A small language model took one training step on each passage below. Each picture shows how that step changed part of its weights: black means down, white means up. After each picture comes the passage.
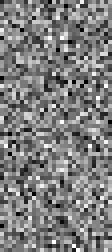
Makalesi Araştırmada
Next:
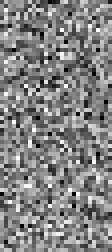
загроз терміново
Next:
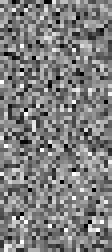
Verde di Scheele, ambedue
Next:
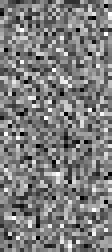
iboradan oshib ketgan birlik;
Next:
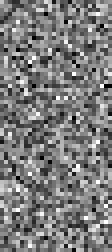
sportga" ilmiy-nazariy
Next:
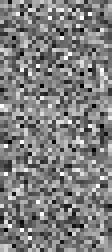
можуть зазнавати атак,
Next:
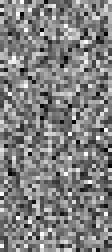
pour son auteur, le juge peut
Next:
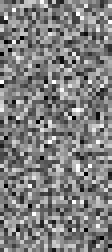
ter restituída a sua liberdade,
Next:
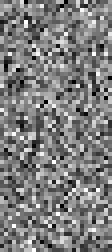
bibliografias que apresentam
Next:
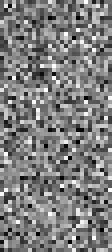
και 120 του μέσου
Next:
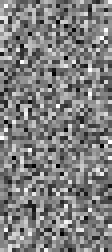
его структурирования [14]. В
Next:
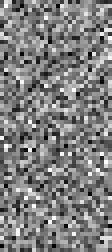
tranquilidade e paz ou
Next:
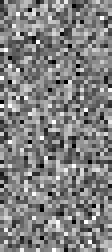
которая передает часть
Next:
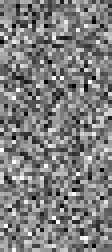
relacionados con experiencias sensoriales,
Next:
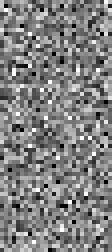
vez que a incompatibilidade de
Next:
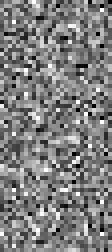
que estaba comprometida la estabilidad
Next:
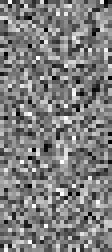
SECTION "LAW":
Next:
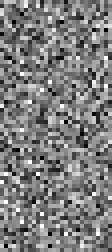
pendekatan ini terdiri dari tiga
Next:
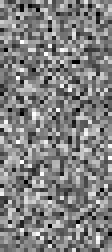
colonialismo o las nociones de identidad
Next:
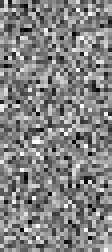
-h`. rootPath: Es
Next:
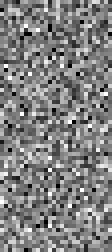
с гестозом Текст. /
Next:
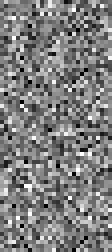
bir model olarak ele alınmış;
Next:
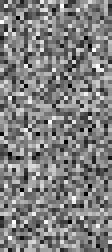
sources and archaeological materials,
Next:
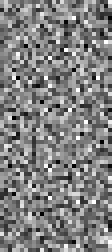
ruidismo puro el ruido
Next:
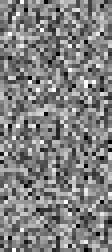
je istovremeno kao
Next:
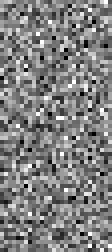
nas evoluções tecnológicas, em
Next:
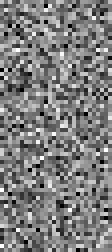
de esa manera. Yo considero que esa
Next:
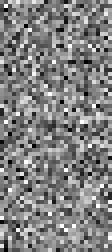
жизни третьих лиц
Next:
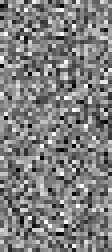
seu, tem sua casa, sua terra,
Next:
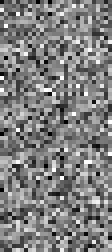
Ular barcha tirik organizmlar,
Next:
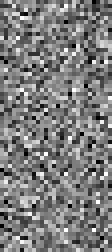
inqirozlar yuzaga
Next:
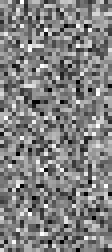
análise histórica sobre a rodovia
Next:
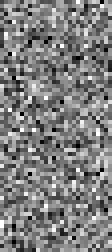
который принимала утром по
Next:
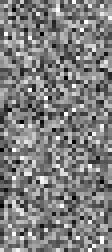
останніх десятиліть
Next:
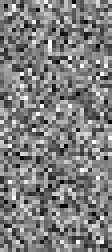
boradi; bu jarayon o'qituvchi
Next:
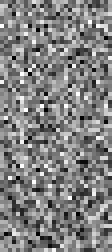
het bestuur der N.I.H.
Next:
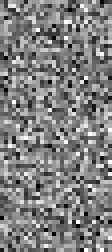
Sie wissen alles. Wie
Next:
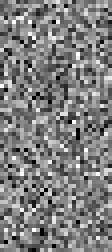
беришга, шунингдек,
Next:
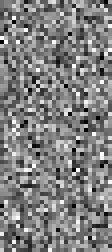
результате снижения содержания
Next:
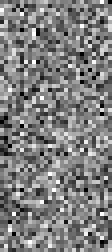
reală trebuie o soluție
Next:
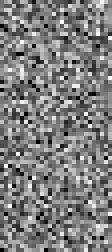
research carried out for 6
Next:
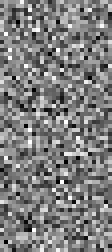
instituição possui parcerias
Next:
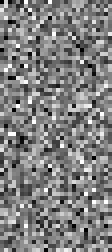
im Laubholzsegment**
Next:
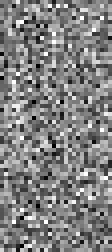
ist noch zu erwähnen,
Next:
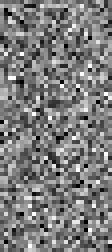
resolver problemas. 3.4 O que
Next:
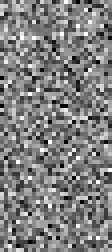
realizado com segurança e tem muitos
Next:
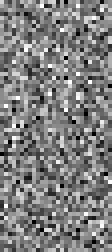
комплексне обстеження, що
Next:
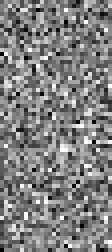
di Sub-DAS Progo Hulu
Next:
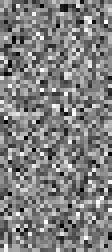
уровнях жизнеспособности
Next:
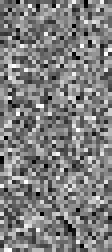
quyidagi jihatlar o'ta muhim
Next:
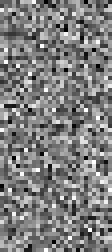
los alimentos, y se estableció
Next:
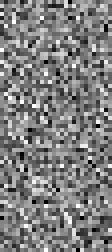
результатов. **Результаты:**
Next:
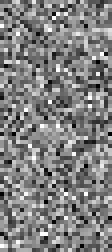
ise evlilik ve aile bağları
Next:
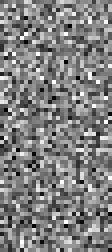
hal-hal lain yang telah diuraikan
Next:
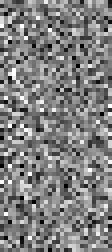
usagers Tous les usagers
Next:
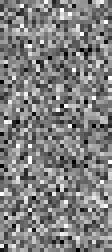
Gerais, a cidade de Ouro
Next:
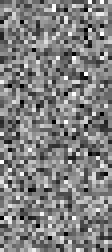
wawasan baru tentang pengembangan
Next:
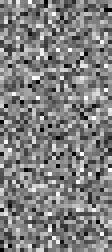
soladi. Odilbekning birinchi
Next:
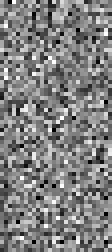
ko'rsatib beruvchi turli xil
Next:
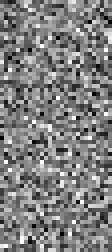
obtido pela estação automática de
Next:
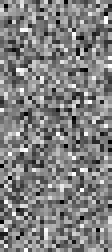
não nos parece ideal: primeiro,
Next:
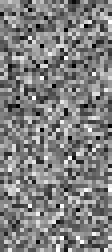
bo'yicha uning oltita quyidagi
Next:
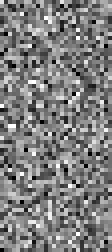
boshqa turdagi cheklolarga ega
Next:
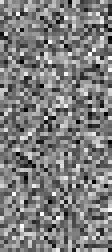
omili azotli o'g'itlarni
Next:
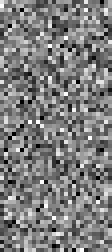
В то же время реальность
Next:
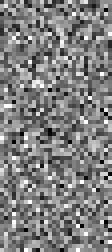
Рис. 2. Динамика
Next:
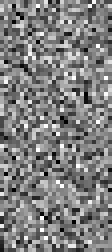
nesse capítulo a política de
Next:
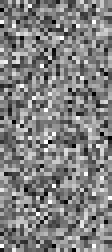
оширади ва гулширанинг
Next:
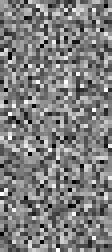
innovation, creative activity, civil
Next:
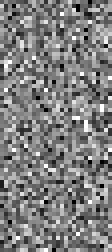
harcamaları azaltılmış,
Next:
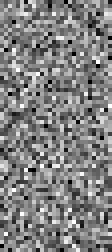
zone. On peut citer en
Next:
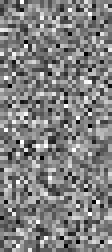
svolgono indipendentemente dal locale
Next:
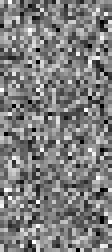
будут иметь повышенные
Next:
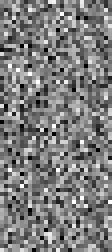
в возможности скорого создания
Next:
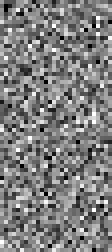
kabi tashqi olam kuchlari
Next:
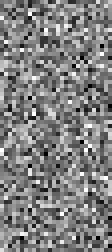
Université Laval, Québec,
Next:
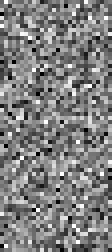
anisophyllum* Vill.,
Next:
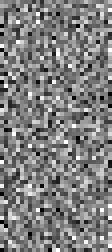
na reflexão sobre a atividade
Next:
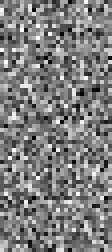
"Flores": leitura,
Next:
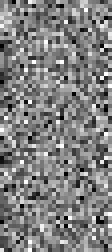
OF MEANS INDICATING
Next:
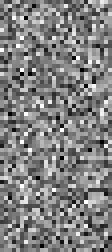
меъёрий ажратмалар
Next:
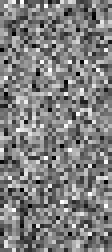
почвоведения МОН
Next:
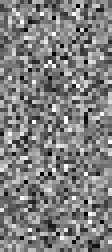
und der zur Verfügung gestellten
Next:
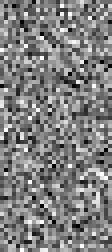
pemerintah daerah, LSM
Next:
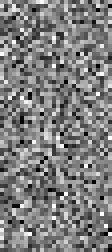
más necesitados, hizo que se
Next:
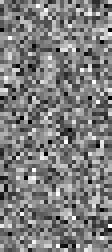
amirlikda bosh qozi - qozi
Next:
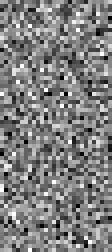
membangun keputusan pembelian
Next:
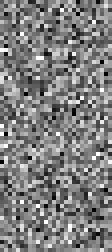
tizimining faoliyatini yaxshilashga
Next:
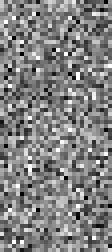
аграрному сектору нашої
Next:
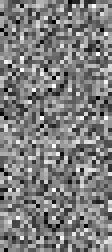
o'zlarining axborotga
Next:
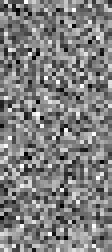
marines Chagos commence à
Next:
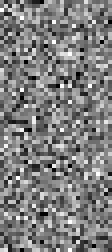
la miscela di micotossine
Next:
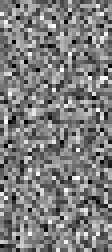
qoidalarga asoslangan. Masalan, bir
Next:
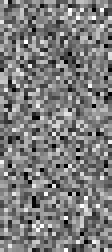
практика в аналогічних спорах
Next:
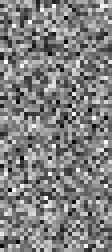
для образования форм слова. В
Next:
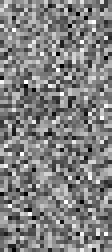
în privința cărora alți
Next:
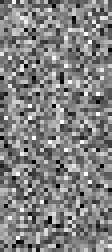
у младших школьников
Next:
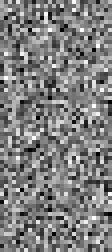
– декабрь. Таким
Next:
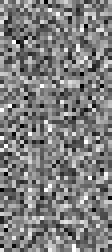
desafio para os atores envolvidos
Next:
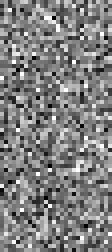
nikmat oleh Allah, yaitu para
